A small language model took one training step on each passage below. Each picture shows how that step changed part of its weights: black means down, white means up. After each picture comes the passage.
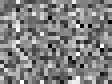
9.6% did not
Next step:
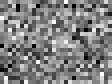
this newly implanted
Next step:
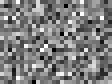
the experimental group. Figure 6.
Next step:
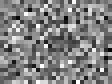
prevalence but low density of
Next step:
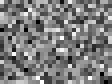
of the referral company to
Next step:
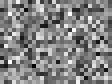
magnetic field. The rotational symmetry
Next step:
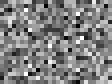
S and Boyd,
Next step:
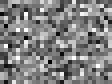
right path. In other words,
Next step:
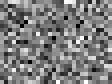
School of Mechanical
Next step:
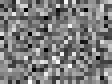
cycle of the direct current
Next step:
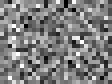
off because of absorption of flux
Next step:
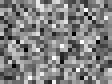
is the macroscopic velocity
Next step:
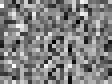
be loaded with rate
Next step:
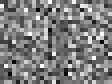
actors" tab.
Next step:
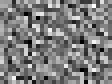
companies in terms of
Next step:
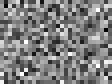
the actual disease transmission
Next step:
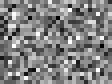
to stiff/hard
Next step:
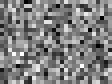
psychological problems and the
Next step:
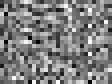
determines voltage.
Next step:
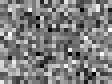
energy, Higuchi
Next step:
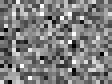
0.05 g were reared
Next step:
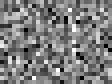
score on the included 25
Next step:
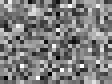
terms of running costs,
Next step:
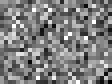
spectrum of amplitudes of the
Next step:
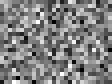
is actually less stable than
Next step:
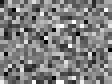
relic SGWB,
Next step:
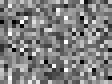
Fitting the corresponding data with
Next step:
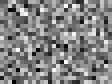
fibre for M30
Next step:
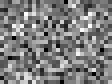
condition (which predicts when the
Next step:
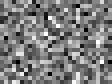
case report strongly elicits the
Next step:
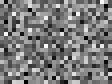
F-test are included in
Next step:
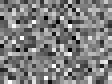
to additional restrictions that will
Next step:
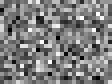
genetics, acoustics,
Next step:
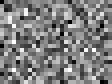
take the limit to a continuous set
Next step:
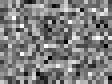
optically thin emission. The
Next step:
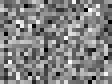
size; the larger the source,
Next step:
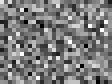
seeking wave solutions of the form
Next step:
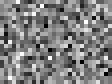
including only stars from the full sample
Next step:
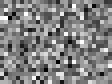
Gold Members**.
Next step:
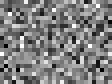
resulting dictionary is further
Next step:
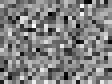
Committee South
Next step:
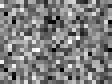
or larger with equal probability than the
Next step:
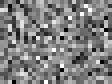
ranked one, depending
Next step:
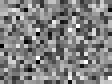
and the phase portrait
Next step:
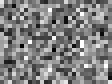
Access: Hadoop
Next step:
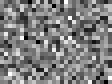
that collective flow is an
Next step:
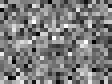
that is not hydrogen providing
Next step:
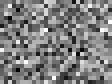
adequately preserve their
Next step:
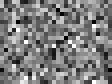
in a continuous medium; see
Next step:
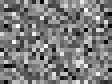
present. In case $(a)$,
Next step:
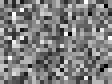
hotels had the most
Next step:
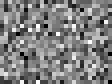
expressed on immune
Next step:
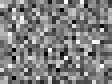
determine glycosylated
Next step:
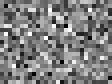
proper mental and emotional
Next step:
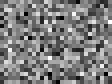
and peer-reviewers
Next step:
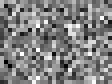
state (Schmid factor
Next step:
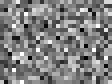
parameters from the Gaussian fit of
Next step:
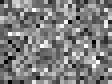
$\mu \geq 4$. These
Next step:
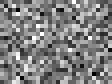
evaluation often reveals “normal”
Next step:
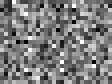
(CS) is building
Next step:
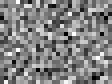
a power law spectrum with $\alpha
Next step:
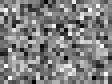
measures, and the rollout
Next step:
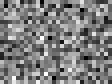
the first semantic unit.
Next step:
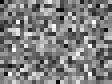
Design is therefore defined as
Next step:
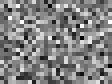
central in satellite galaxies
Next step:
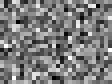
in other part of the system.
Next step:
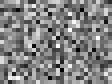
This result is in agreement with the
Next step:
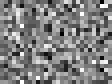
the one-body transition density
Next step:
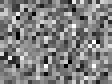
then further diluted to
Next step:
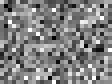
survived stocks}
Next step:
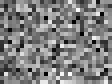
for radiologists. There is
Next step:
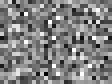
recorded in Table 1. The
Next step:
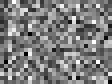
and both the gain and loss of
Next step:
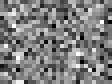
to zero size at the location of
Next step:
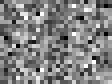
\begin{eqnarray} \int
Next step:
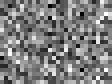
about $7.7 \times
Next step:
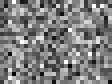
and (b) solar energy per
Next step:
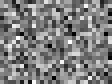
need to be initialized with quality
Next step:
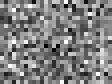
Businesses want to
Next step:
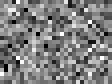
long-term memory but not
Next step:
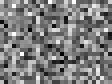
genes without altering the
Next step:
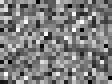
environment python3
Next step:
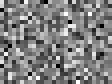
allowing the flow of plasma
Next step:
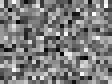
in certain directions. Later
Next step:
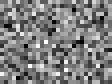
impact even though in the presence of
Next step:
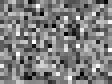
Knowledge in Arctic
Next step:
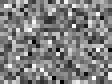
length of Payload.
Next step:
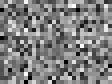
What is necessary, is proof
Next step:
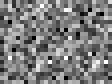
mathematics activity and how
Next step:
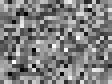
The test of normality was
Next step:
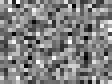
organic acids formed from the
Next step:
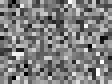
and initiatives highlight the
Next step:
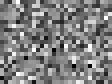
at the quantum level. This is
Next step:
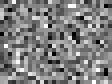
\vskip 1 cm A similar
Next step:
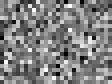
students (Kumar,
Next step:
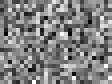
the inferred net
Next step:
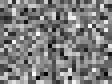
sound in the area; there
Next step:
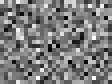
Contribution of combination of
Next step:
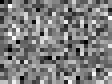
horizontal scan can
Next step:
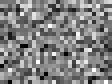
This implies there is a significant
